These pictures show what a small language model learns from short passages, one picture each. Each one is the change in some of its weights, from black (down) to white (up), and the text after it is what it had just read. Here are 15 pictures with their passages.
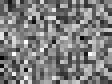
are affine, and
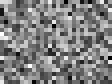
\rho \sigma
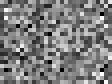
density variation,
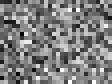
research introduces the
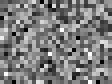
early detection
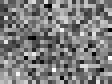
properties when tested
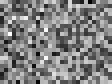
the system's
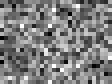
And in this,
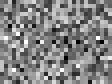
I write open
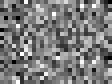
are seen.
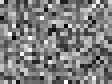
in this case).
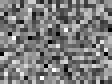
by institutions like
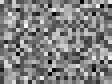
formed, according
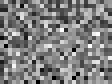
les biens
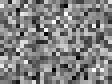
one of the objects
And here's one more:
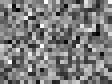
the heat
